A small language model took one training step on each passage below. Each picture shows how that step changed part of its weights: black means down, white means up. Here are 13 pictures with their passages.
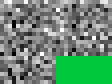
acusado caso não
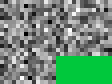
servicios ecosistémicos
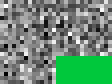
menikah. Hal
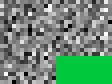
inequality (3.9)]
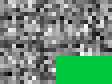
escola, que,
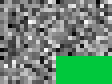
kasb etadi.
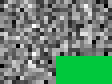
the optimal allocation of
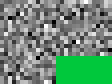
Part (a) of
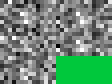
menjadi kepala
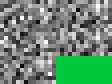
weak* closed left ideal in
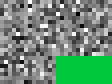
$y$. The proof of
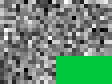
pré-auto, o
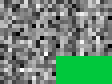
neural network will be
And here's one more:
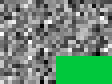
плодов на
